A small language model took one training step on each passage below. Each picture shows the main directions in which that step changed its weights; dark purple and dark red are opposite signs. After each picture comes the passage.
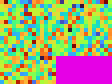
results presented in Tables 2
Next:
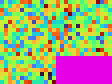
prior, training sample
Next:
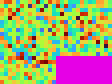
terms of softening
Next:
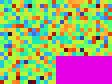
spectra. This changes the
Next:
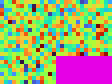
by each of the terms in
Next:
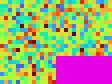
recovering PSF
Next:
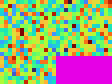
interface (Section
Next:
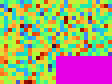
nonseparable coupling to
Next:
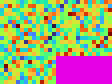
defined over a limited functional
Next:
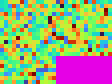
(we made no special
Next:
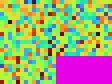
as powerful as the
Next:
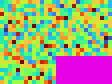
the amplitude of oscillations
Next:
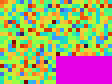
we introduce the discrete transfer function
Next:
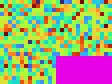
known quantum states, then arbitrary
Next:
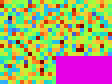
any field equations}. It means
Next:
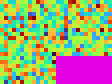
of $n$ and
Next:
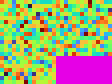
antiH. This explains
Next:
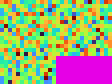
scope for BF
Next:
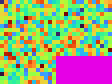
cool region has a
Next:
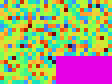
of cybersickness
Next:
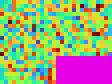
the first point observed in the
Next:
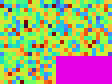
Cohen's Kappa
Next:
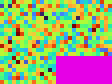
energies for a wide range
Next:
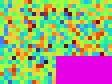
spatial invariance property of
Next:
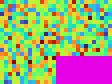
unknown and has to be
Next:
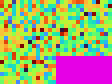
critical point which is now known
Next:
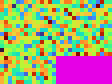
[11]. The obtained
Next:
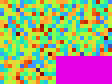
in comparison with the Fermi
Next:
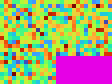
and minor axis profiles
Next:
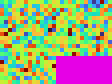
expected universal nature of
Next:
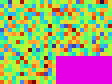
appropriately captured by
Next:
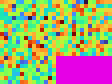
is specified, which represents
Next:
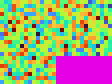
the tensor power spectrum, similar
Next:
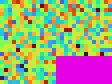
of values of $\gamma$
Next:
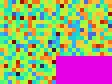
$L$ system and
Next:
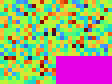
have been the subject of
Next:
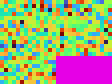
stem from ordinary
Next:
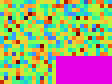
``scale dimension of the
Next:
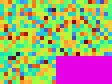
cover the surface--state
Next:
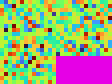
T-model potentials
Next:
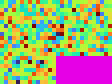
a second annihilation
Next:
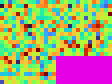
Silicene is
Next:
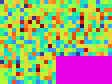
\ and\ \bibinfo
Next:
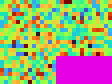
\left( \omega
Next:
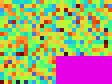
over the quantities $X$,
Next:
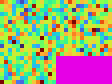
shows that at the special
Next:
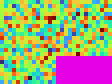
and phonon scattering effects
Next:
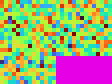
above confrontation?
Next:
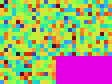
shapes), thus,
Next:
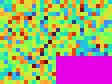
is the location of the
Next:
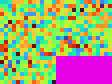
the error scores is
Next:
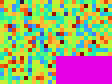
Next, a mask
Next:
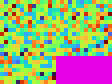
and dephasing from
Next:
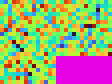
of candidate and selected features
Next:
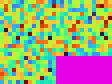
Our work leads to similar
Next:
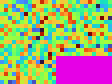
have also fabricated
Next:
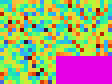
the radius of the attributed
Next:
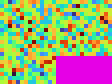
that RSB configurations
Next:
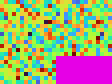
for some one-site
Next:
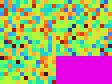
valuable for studying
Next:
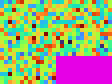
it evolves according to
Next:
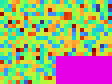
the ZnSe and
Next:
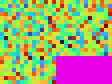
(8) initials
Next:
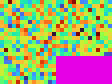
that the bulk of the
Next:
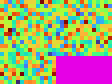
dissipation for the
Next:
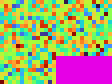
The analysis is based on data
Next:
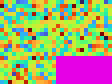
could be because much of the
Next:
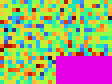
\nonumber \\ & \quad
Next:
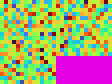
and the chemical potentials for
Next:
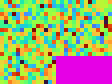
(vertical, square and
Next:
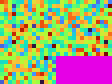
O1. A complex
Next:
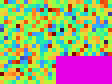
Many phenomenologically
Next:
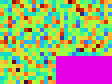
of a larger group of
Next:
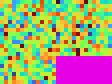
the stellar core) with
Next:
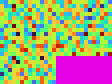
T3). The energies for
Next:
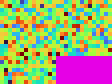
-\nabla\phi$$ where
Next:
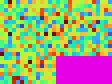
the noncommutative corrections
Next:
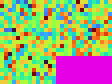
could thus be sensitive to
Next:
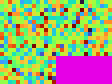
state on each update.
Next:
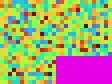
are both good at finding
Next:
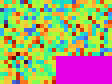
\small% - select
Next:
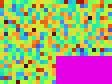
since they are likely to be
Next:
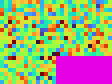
the transmitter, such
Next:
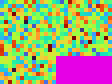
of Klein space.
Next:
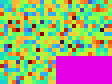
the same size as the input
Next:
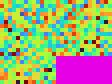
dots coupled to two normal
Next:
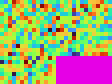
of Heisenberg
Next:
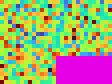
functions occupy in our
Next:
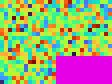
modeling dust obscuration
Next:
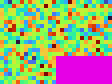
Planck} data.
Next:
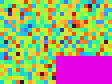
leading to dephasing.
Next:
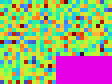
generators. Further studies
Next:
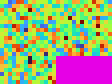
% JHEP:
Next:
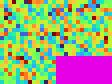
respond differently to that
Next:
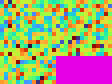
region and, due to the
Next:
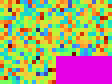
tend to lose their
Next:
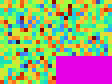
faster than in
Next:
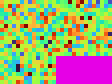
or documents that
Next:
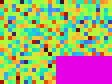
case we find the formation of
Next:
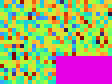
lack block structure (see
